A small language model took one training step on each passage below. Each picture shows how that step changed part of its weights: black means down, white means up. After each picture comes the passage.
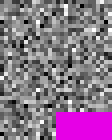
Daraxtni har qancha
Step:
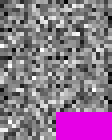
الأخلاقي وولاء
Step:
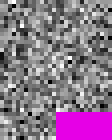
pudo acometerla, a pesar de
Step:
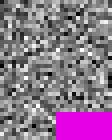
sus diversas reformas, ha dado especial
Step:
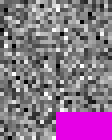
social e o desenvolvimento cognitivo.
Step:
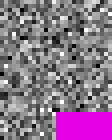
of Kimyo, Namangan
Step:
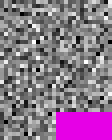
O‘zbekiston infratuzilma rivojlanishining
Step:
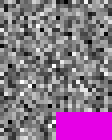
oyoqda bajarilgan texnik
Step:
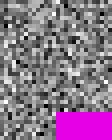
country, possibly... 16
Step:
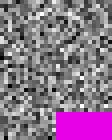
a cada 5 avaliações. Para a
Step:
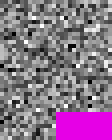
Namangan davlat universiteti doktoranti,
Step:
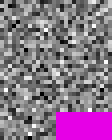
o‘quv-tarbiya jarayonida
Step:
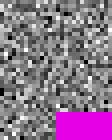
respuestas empáticas se desarrollan
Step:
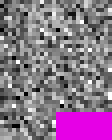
dans les images: certains
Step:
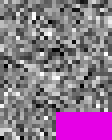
точности информации, что делает
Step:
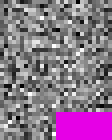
повсякденним життям
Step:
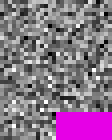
yang terkini (Zainal, 2012).
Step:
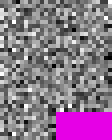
CEUCI - UNICAMP -
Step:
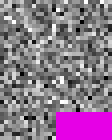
fleksible nesen. De
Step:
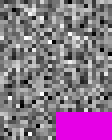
давомида Майдамевали
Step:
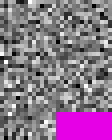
da inovação. Pensar o
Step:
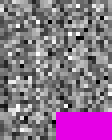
they are fundamental resources to
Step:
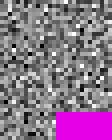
shilliq qavat immun tizimidan
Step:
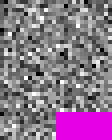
організації. У сучасних умовах
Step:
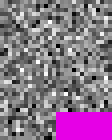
se hacía evidente en distintas
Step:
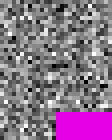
the Sítio Curió
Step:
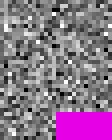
chronic radiating disease.
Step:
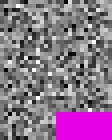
fanning tadqiqot obyektini
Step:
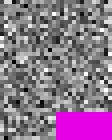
Xudoning irodasi bilan
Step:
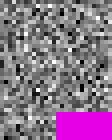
выделительного аппарата,
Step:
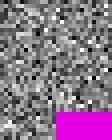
міркуючи про залежність сучасного
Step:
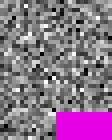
широкому внедрению
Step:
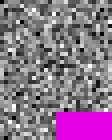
Русская загадка, как и
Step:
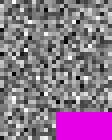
поэта. В его поэтическом
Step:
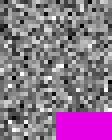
фактов и событий
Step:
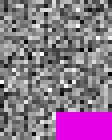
ta'sir o'tkaziladi. Bunda
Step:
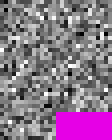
які займалися сільським
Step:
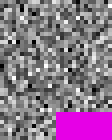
otro tipo de patologías,
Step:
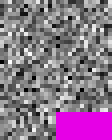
Shoira qalamiga mansub
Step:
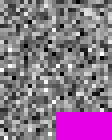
построение антироссийских
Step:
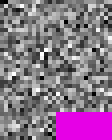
со всеми материалами дела.
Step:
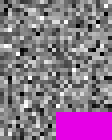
единого информационного пространства
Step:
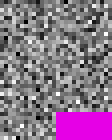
і прискіпливої перевірки
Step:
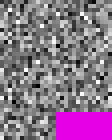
Antonio López Díaz
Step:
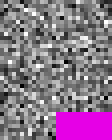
Приказ Министерства труда
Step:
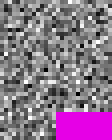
available resources and improve
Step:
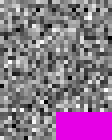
a família procura cuidados
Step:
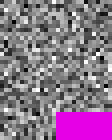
greatest impact. ISD
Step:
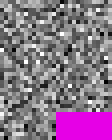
Ilmu-Ilmu Sosial Dan
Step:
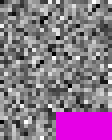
ona tili va chet tillarining
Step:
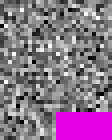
досить швидкі терміни та без
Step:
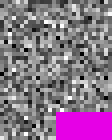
Antônio e Pedro –
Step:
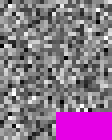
negara di luar negeri. Salah
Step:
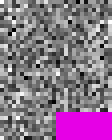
un ensemble de capacités
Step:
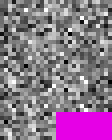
uma execução penal pautada na
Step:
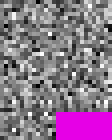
revisión bibliográfica realizada
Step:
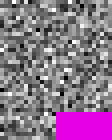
tervezése kooperatív
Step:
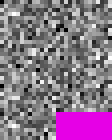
J. E., Bommer, W.
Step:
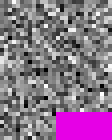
talaffuzni rivojlantirishga asoslangan.
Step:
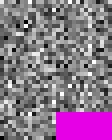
yoki badiiy san‘atlardan
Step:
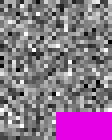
expor diferentes experiências, revelando como
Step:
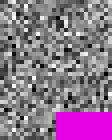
la estructura ecológica del
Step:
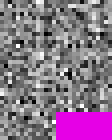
chiziqli va osoyishta jarayon
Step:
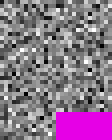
dobrem; ostatecznie
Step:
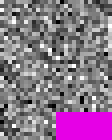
avançou substancialmente no
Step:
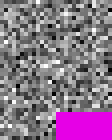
στο χώρο
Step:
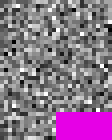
ko'rsatadi (ILMA,
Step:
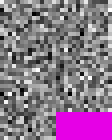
va elastik garnituralar
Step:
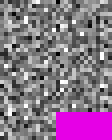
Daya Manusia mendukung
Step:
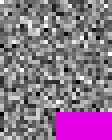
Binswanger. O conceito
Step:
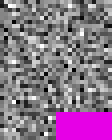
решение разработать методические
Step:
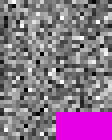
docente. También se pudo
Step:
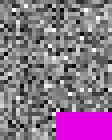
статье описаны темы работы
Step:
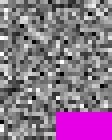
de la Universidad de Hawái en
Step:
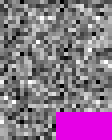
номланишлари келтириб
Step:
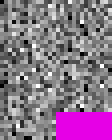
2020 yilda O'zbekistonda biznesni
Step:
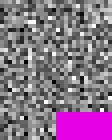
innovaciones que pueden tener interés para
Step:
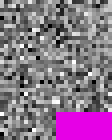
uma conclusão coerente. Se
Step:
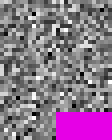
oldindan prognozlash
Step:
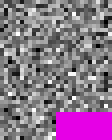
складі якої беруть
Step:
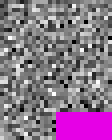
المعاصرة، وقد
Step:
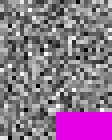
„Евразийский Временник”,
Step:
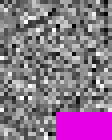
Dessa forma, é evidente que tal
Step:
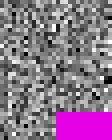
xüsusən də
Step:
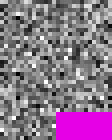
educação da criança, somente a
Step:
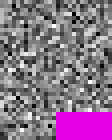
istiqbolli dori sifatida
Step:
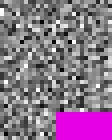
Quand c'est trop
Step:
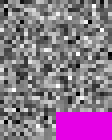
ролей, нові контакти з
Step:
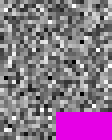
determinado periódico, criado por
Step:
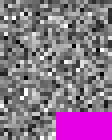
Acústica – Medição do isolamento
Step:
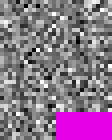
of the type of housing, the
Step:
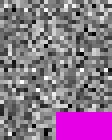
uning qadriyatlari va
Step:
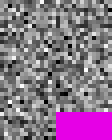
comparer au français écrit «
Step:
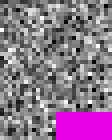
экономики, статистики и
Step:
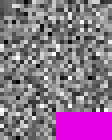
ha comentado, sobre este modelo se
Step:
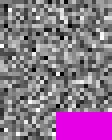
bosqichi.* XX asrning
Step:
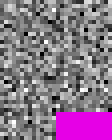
sentimen). Gambar 4 dan Gambar
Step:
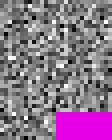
baliqlar yoki o'sishdan
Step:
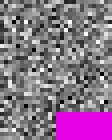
bernilai tetap yakni
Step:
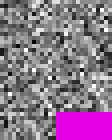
de força e de deslocamento
